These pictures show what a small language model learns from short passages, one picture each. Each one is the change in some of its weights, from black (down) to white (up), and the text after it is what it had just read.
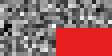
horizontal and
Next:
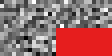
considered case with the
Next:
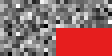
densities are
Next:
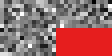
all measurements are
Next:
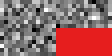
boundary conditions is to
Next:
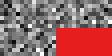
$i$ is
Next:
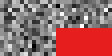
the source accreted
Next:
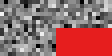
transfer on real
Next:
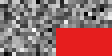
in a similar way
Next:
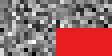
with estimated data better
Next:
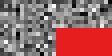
analysis. The method
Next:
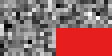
range for an
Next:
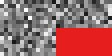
to stratified
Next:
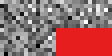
a Slater
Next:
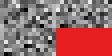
electron temperature. We
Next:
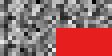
in that the
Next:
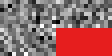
{NOMA +
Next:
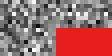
of these equations always
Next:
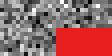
which makes it
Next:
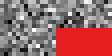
one of the three
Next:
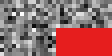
these are all
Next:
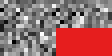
fact allows us to
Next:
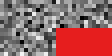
Hamiltonian. The model
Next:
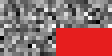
This paper is
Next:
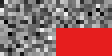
thread coordinate
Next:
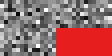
define the frequency
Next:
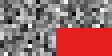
we observe an
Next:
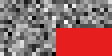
transition from an initial
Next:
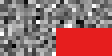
well as its
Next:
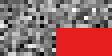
relaxed and
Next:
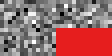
IIB in
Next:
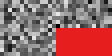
the introduction of
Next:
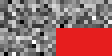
from the linear
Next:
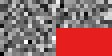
to a global
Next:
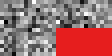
certain generalization
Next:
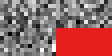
of the location
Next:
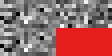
however, they
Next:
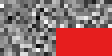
where multiple candidates
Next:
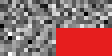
to construct
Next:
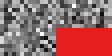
the important elements of
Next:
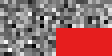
general characteristics.
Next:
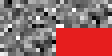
fields can be
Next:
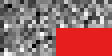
RPA calculation
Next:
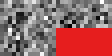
generator of robust
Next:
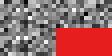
carried out
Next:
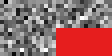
microphysical classical
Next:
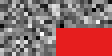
to minimize
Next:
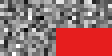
dominate in
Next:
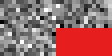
gap between these two
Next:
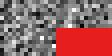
is as follows.
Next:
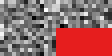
spin direction.
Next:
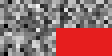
the exactly
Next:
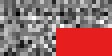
The case of
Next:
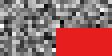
another, and
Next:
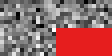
dependence on the
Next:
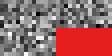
BLG with
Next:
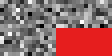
6' is additional
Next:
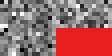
this study are as
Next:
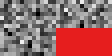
is the counting
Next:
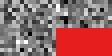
the entire decision
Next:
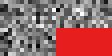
A \hat A
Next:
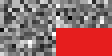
the transverse plane are
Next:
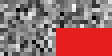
15 matrix size,
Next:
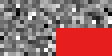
luminosity is
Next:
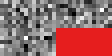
of Eu
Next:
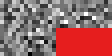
the environment. The
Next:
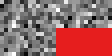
as long as it
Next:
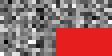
are interesting in this
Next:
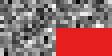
are grateful
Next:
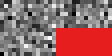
into consideration in
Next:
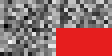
the realistic point
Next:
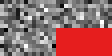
contract code or
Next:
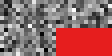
$k$ can
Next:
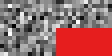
object perception
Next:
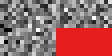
to the integration of
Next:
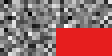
into the energy
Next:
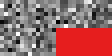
then we can
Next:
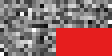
maximum and minimum are
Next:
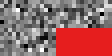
black hole, can
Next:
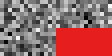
the effect of angle
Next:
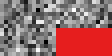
moving the particle
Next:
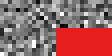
year. For training
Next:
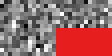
as stated by
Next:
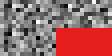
parts or
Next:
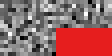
state distributions of high
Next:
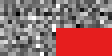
The direction of the
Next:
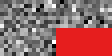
number $v
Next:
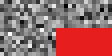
by disorder,
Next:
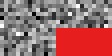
this cluster higher than
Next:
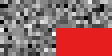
QM, but
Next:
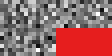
of understanding is
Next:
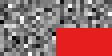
given GBS
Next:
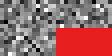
current results suggest
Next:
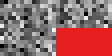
an associated upward
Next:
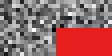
and the origin of
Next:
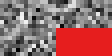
small numbers of source
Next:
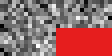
to analyze the
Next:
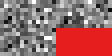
indicative of the
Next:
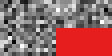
except along the
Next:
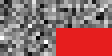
$p'$ only
